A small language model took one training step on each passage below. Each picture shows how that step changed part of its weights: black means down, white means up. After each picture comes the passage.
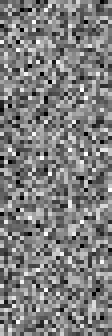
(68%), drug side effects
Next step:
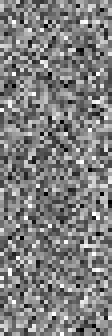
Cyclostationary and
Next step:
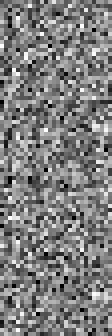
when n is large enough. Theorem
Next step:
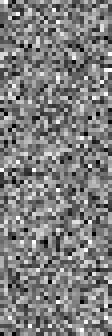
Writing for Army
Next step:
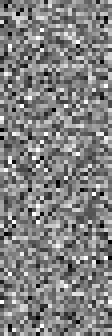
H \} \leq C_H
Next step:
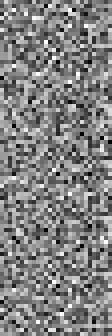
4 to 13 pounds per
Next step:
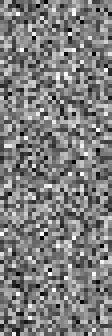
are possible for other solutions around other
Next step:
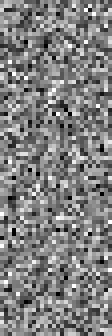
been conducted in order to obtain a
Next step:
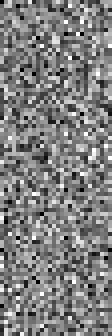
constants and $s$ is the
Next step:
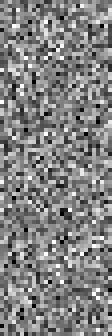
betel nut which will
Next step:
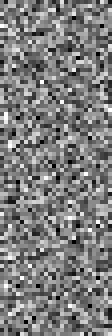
sense of contribution and helpfulness
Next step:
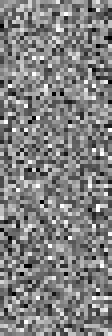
N_o Fluid flow
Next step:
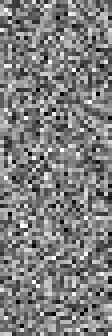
[2] about a decade
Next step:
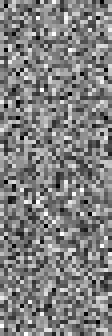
with larger magnification shows there is
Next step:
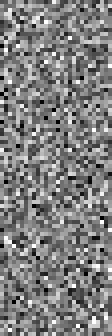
principal $J$-ideal generated by
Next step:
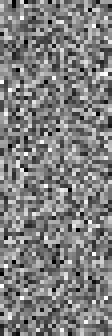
and left arm carrying
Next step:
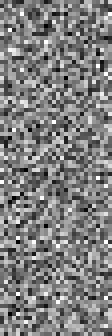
or statistics and error bars
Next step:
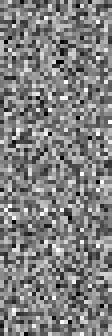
may be helpful in protecting
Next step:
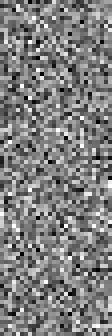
Formula 1 are given in Table
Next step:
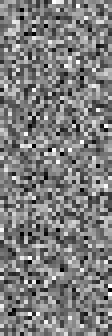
low iteration costs, such as stochastic
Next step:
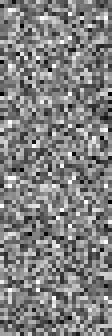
that top managers with high
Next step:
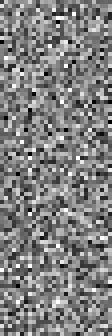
is known that an ideal HT
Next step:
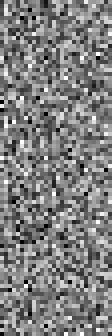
building, competency development,
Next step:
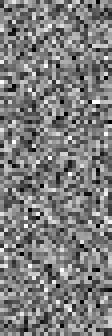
soon as it is at distance
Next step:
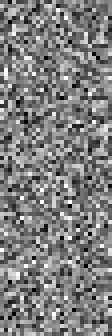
moderate diet on proper gap between
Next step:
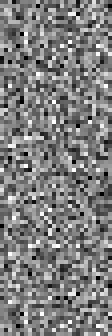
results in imbalanced
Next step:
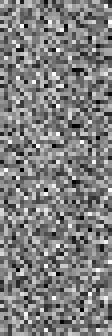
68. litigation
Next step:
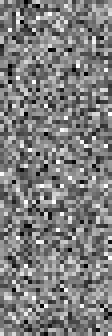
layer 1. Figure 21: T
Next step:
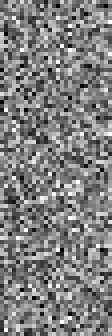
example, differentiated instruction teachers can
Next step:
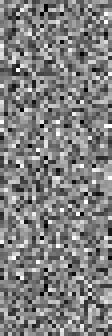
foundational resource for expanding the
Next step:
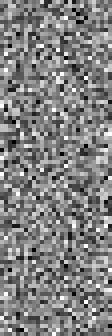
acts on $X$ via the
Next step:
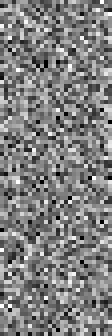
suggested by some researchers and the legal
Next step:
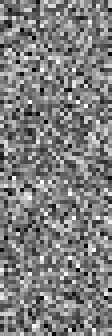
given by the point-wise values
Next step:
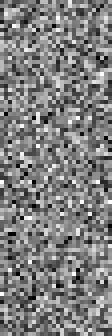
of her action. The few hours
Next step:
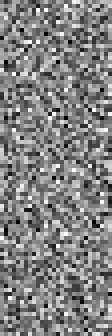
the resolution of the 3D images
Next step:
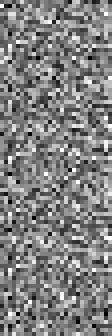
\begin{proof} Note that
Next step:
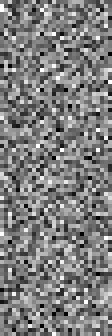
[3] for stiffness
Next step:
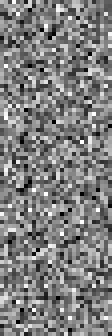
nm. **Fabrication
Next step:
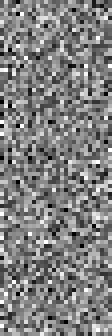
and no non-injective
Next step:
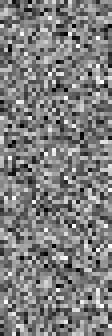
as \textit{active}
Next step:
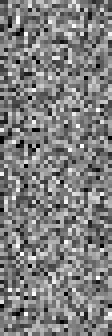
side is the best possible.
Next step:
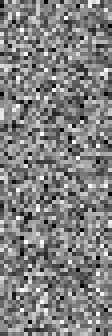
for Peatland ACTION to
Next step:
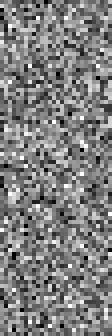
board gender diversity can play a
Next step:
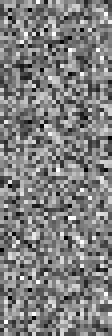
larger capacity. However, the
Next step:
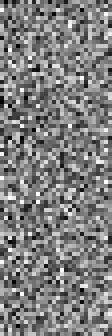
pre-standard and commentary for
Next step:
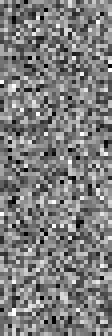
stated informally as:
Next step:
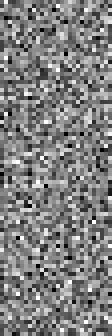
significant differences and relationship between General
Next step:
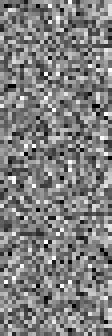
using 3 criteria: Excellence
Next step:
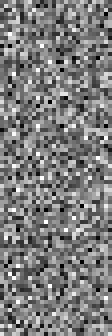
A scalar quantity would be advantageous
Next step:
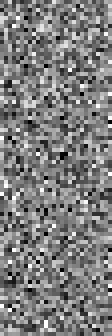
easily be as bad as the
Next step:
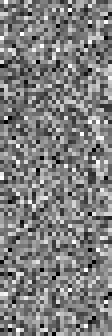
implies $D_{ij}
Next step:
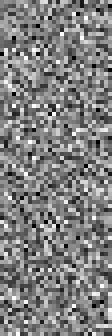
the rest of this paper, %
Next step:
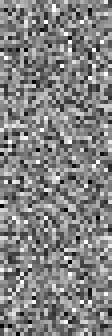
degree to approximate arbitrary functions on finite
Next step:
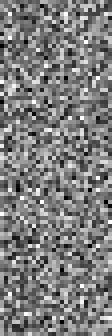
are not fully formed and distinct
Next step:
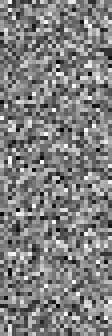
\emph{coding} finite
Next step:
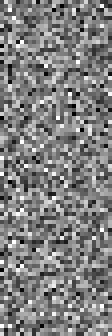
induced Reimannian structure.
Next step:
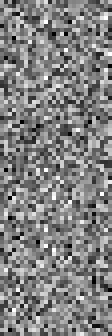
the human tissues with all
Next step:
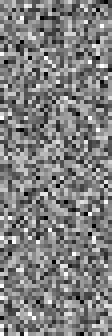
parametrized by $\epsilon$,
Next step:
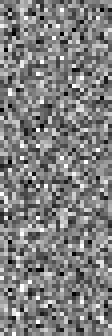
first (resp. last)
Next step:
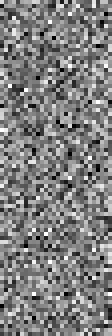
by the endophytic
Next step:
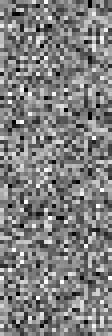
Arndt et al.
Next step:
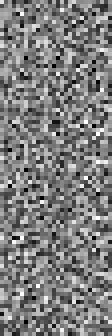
and its cultivation in
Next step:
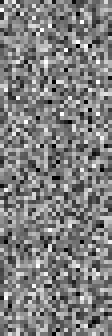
Let $n\in {\mathbb
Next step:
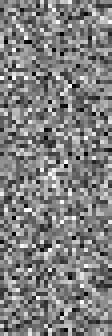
example has a positive KMS spectral
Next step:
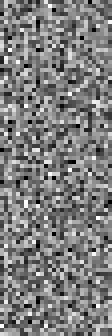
Subject Classification. Primary
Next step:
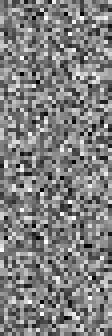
the trends, demands, and
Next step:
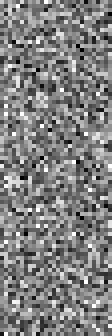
these varieties, BRR1
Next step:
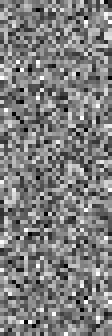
into your brain. But if
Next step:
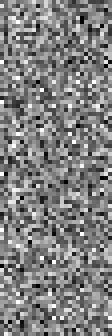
Strong agreement, strong slight
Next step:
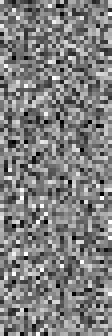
if it serves only as
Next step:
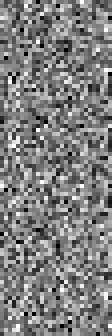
adaptive with conventional PD technique for
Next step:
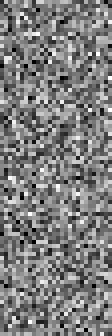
ways. On the one hand,
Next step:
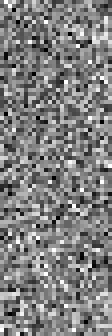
bound on $\pi(x)$,
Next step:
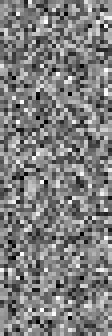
fit for operation. Out of
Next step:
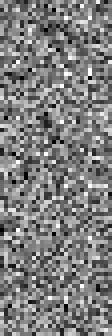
Arab children are native
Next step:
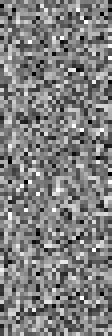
openings in an organization. It
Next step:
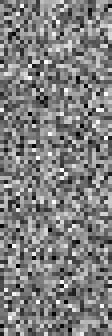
Gaussian field $Z$ which is
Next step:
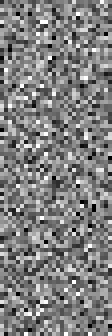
\not\in B \}$. Let
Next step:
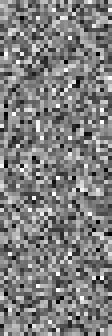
algorithm, combined with some longer
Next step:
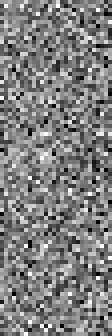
Management of xerostomia
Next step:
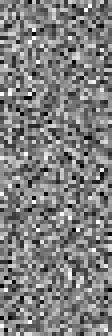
distribution incomplete and boundedly complete
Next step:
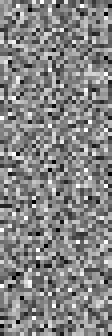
A minor proportion,
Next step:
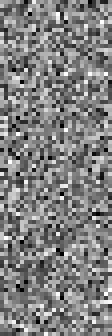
Again, wildlife behaviour
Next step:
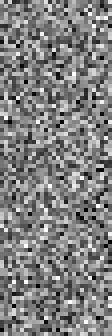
the Rostov Region have been
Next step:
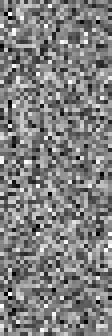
behavior) can be read off from
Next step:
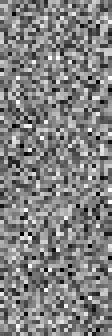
musical content through music generation
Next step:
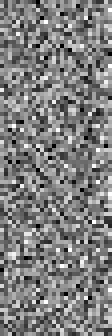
be applied to obtain the required bounds
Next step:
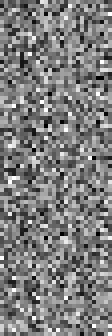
we will find that this is not
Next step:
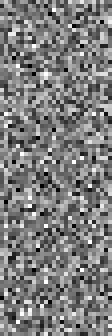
both groups of workers, employers
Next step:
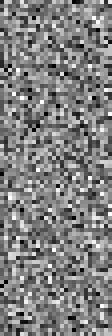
changes from individuals, local communities,
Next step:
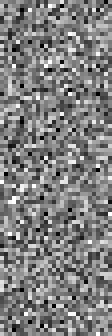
questionnaire comprises of 3 sections namely
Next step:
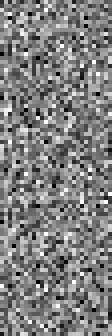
Research (DBR), was
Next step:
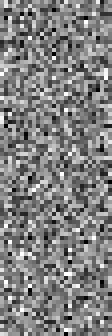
to mean per period Countries
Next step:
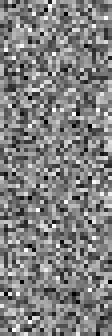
the four propositions derived from the
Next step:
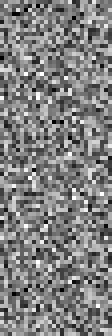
Medical College,
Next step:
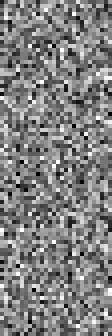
function on a space $X$
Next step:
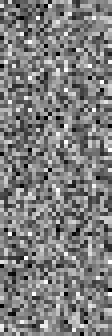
study takes place in the framework of
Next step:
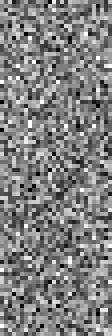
wafers the resulting suction
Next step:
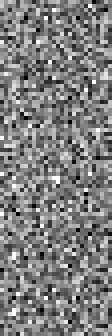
ending at February
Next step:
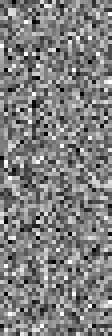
this together, we see that if
